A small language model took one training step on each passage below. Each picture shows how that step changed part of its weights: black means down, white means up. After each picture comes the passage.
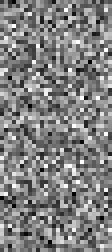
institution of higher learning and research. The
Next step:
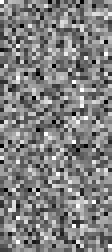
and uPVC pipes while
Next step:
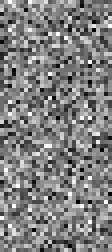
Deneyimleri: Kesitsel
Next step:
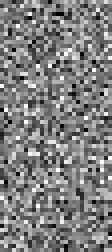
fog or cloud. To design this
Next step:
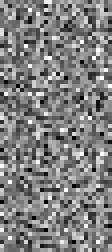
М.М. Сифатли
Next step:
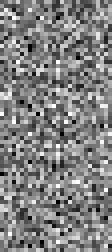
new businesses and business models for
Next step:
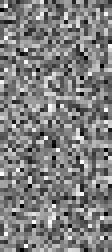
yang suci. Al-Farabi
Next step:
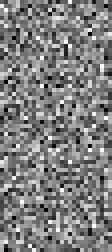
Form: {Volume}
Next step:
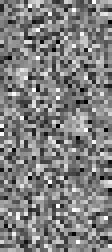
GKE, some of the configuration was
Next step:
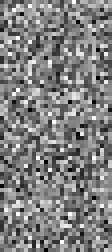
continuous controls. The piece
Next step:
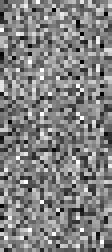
- The thermophysical properties
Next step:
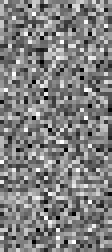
у розвиток та вивчення
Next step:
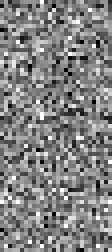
belajar. Oleh karena
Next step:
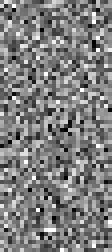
who come of age during good times
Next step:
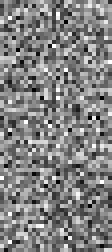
birligidan iborat
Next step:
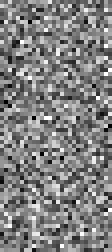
results of the Coverage Factor
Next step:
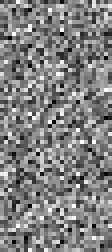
meros xalqaro universiteti
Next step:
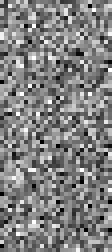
частотах вращения вала
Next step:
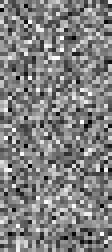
rise and fall time compensation and provided
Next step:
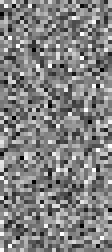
a reduced percentage above
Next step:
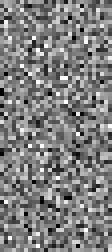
for the purpose intended then there
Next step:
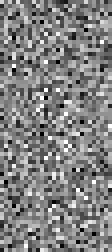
podem gerar desastres
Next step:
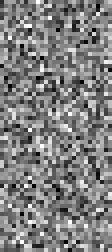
kendini yüceltir.
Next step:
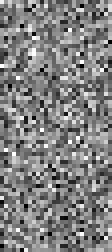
sites in three villages of
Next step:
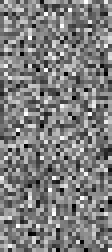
the difference between the metric terms, see
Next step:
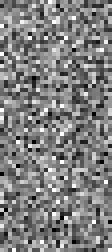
тажрибаси бўлиш
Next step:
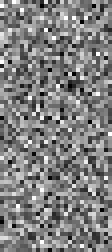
Jacques P. and Kalt A.,
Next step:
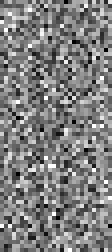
8% 0% Enthusiastic engagement
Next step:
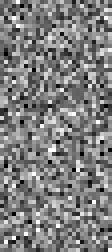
family, neighborhood and
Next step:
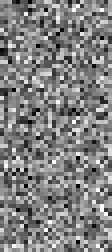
struggle against state
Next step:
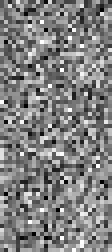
naqqoshlik, yog‘och
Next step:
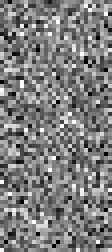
основными проявлениями
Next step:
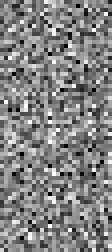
бар балалардың
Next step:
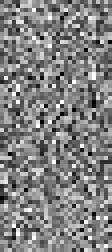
emotional issues. Therefore, the
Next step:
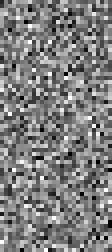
institutionnel, étatique,
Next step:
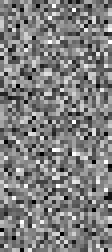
and isolate dependencies.
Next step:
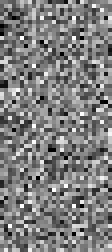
from an arbitrary starting
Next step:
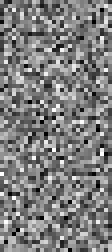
all graphs G and sets $Z,
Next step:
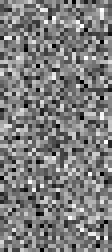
ijtimoiy funksiyalarni
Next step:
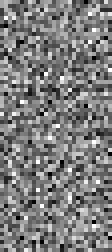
con el cable. El cable de 20
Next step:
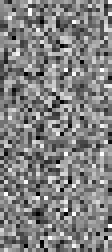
через реалізацію
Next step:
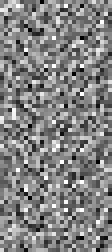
ёхуд ҳарбий
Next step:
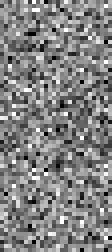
e aprendizagem. Os modelos
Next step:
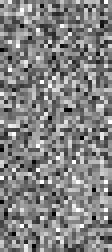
ectopically migrating
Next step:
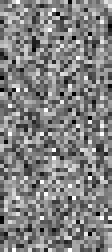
агрокластерлар кўп
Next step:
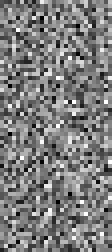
HASIL PENELITIAN DAN
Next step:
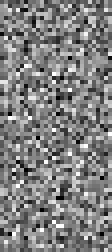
to improved soil nutrient levels
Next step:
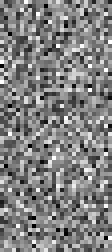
латыни. С нашей
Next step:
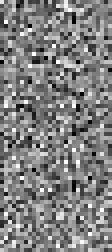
воздействием мелкой
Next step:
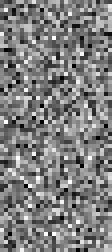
honor, friendship,
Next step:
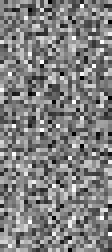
могла это делать
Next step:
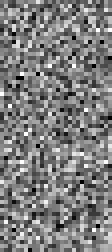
revealed that socioeconomic
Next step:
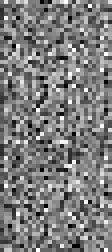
конкурентоспособности и
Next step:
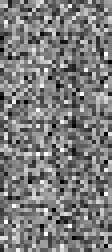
statistical test designed to assess whether
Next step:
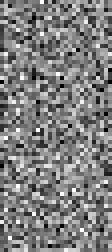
in the Frequency Domain*”
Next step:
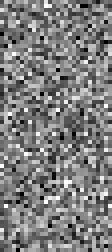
the distortion free-energy density
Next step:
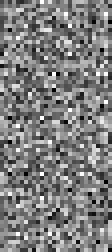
IJzerman, S. M.
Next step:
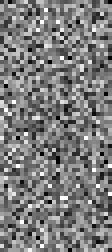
in return, and inflammatory
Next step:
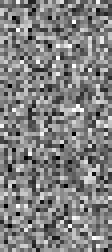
bem definidos pela organização,
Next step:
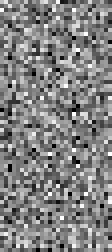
bem como a própria literatura
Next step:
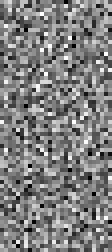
delays is one of the central directions
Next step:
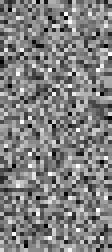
Total polyphenol contents of
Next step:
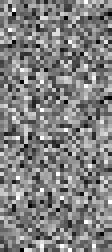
de se faire vacciner la
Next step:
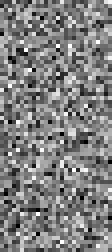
protección del patrimonio
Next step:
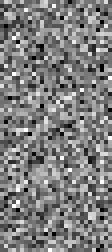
Sofia Ihorivna 1st year
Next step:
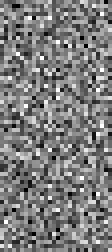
João Paulo II, seu
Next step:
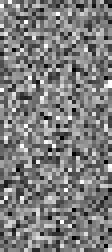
by appropriate detection of the
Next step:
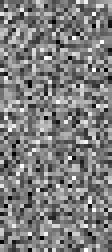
(2002) memperkuat
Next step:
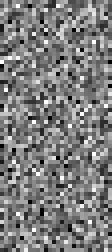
data packets coming from Network
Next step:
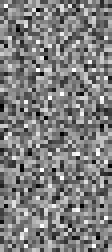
them to apply theoretical knowledge in
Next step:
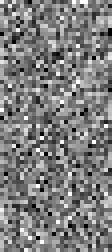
horas, en el artículo
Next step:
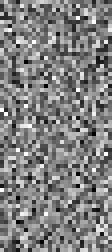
Source : Nos enquêtés
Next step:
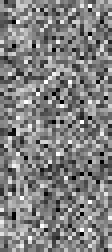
Аутентичные материалы
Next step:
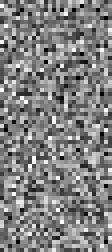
SYSTEM A. Module
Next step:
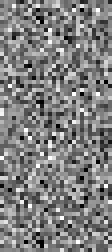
los profesores R. Bittner y
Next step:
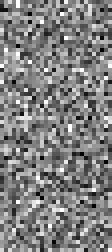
constructed to gauge the
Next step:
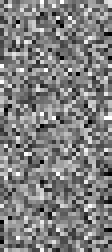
transformer. The resulting prototype
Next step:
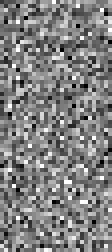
nous pensons que l'évaluation
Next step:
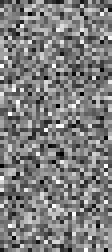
seguinte, como a atestar a
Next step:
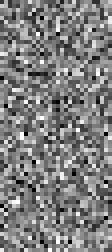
practices among rural women.
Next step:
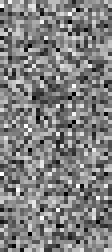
alloys. Application of the
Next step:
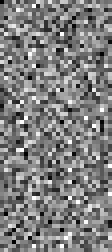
between the patients' demographic characteristics
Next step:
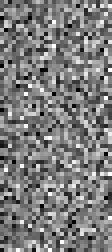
було прийняте нове
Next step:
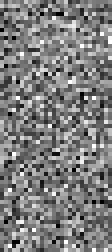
bo'ylab sayohat
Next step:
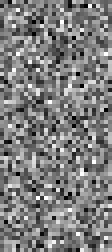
SAAS companies provide new feature and
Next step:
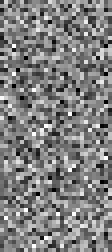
of the stress and strain states were
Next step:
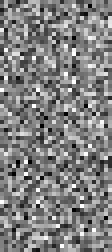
the performance of the administrative staff that
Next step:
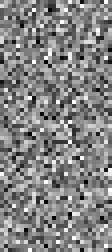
related diseases. Competing
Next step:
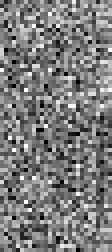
muammolarni hal qilishda
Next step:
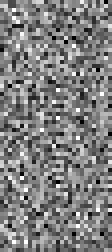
Populations des Aires de santé
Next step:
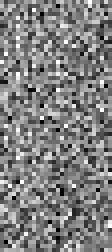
biopsy was performed and tumor
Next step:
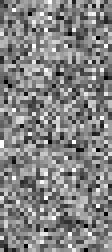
backsheet (CSEM):**
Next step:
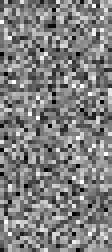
madaniyati tarixi”
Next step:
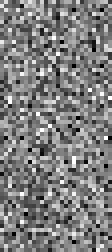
11, were deregulated by
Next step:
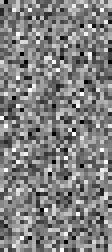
depression Qualitative 14 Nurses
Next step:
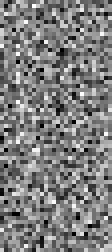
clip images by the areal extent of
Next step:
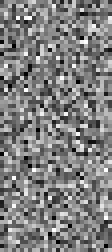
how exercise therapy got
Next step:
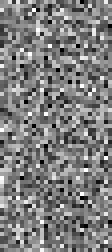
Jos Steel Rolling Mill
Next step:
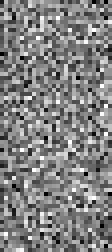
exuberant or exaggerated
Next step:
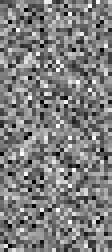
2. MATERIALS AND
